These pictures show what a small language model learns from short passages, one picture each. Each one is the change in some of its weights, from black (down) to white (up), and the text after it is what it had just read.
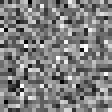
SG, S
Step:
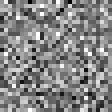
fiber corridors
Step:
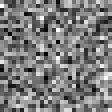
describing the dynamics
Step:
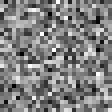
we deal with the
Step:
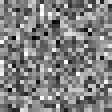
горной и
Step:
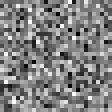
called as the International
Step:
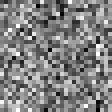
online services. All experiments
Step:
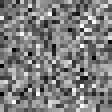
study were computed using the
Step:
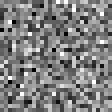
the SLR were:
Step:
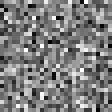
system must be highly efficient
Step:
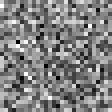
Turan, Uzbek
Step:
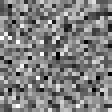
reactions to imaginary
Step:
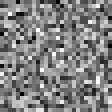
products which allows consumers
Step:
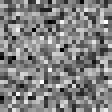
peaks for the
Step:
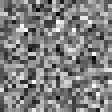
the linearity for
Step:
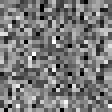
companies in economies like
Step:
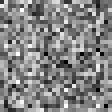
corporational and economic
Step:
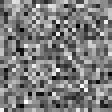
monopole sector,
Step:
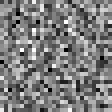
SgrA* also
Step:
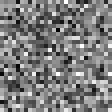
a QW would be
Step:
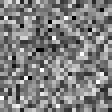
unified models.
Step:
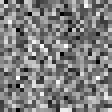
3 in essay
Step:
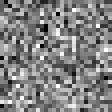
microbial growth
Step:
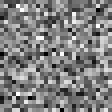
branch of the
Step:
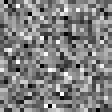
between 0.93 and
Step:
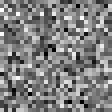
a method to calculate the
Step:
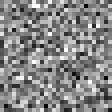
small minority
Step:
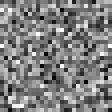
distortion and
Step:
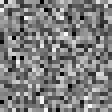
numbers, and therefore a
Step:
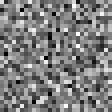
(not necessarily
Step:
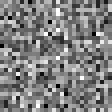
this world. The
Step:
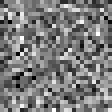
the following iterative
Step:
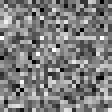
EHC has been
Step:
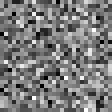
if we send the
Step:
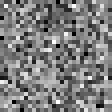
They mimic the
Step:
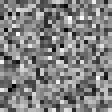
region and the allowed
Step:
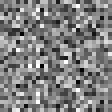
is attributed to the
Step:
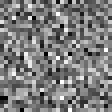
in such kind of
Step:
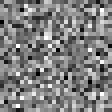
tahlil qilish
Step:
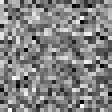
farm returns
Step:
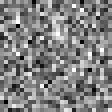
Holes in
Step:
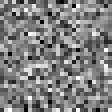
يدل على
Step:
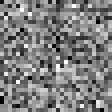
it happening, who
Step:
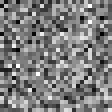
experiment assuming that the
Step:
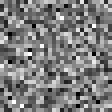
to improve the learning
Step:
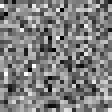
for identification of research
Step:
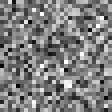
unified go-to
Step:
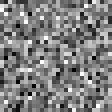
турли хил
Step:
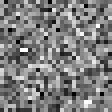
relatively lower RMSE for
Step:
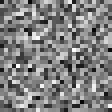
significant reduction of the
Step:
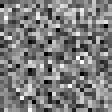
an orthonormal
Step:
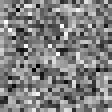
of Mathematics,
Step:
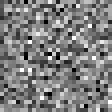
substantially increase the
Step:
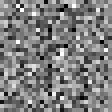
and D — known for
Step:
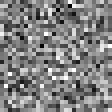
médias de
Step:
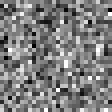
surrounded by a
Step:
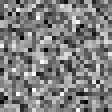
increasing the level of
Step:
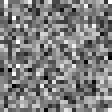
Through the
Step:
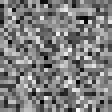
is asymmetric and thus
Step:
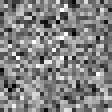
and dealing with
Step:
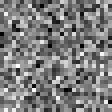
definition are all transport when
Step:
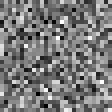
For validation, we perform
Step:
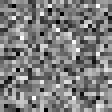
spatially explicit
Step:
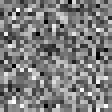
captured in the
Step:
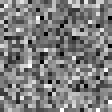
a premium on
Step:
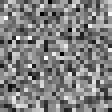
changes in the dominance
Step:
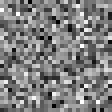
study is to assess the
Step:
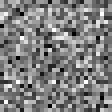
and wounds.
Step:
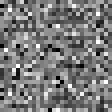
artifact of this
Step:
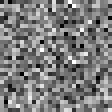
até então
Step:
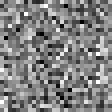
hám onı
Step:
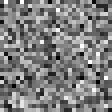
prior exposure to
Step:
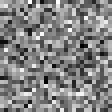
use of bone
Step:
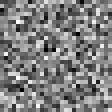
is the effective temperature of
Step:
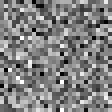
discs are embedded
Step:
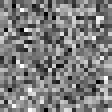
or energy, was
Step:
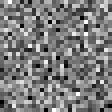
institutes. This work
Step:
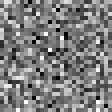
voltage. For
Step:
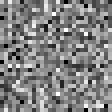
since some Yukawa
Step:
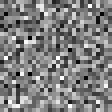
el sector financiero con
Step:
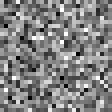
a text-only
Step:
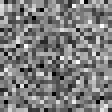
the procedure can help establish
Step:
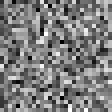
1$. There are
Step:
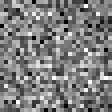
such as marsala
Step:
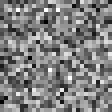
employed the coefficient of
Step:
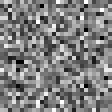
contributes to the
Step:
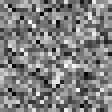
considered as relatively well
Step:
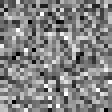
area with increasing hole
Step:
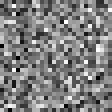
brinda alternativas
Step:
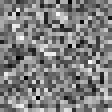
seen in the table
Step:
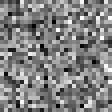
determining VLE adoption
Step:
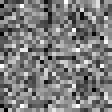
lower bound when applying
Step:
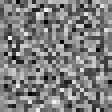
emphasizes the importance of
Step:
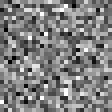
and significantly associated with increased
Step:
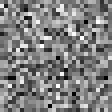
Nueva York.
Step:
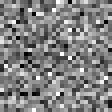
activity in Centaurs
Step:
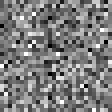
junction to implement such
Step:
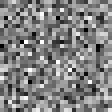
que pelo olhar
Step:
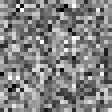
and Mental
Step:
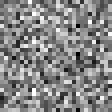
Journal of Medicine
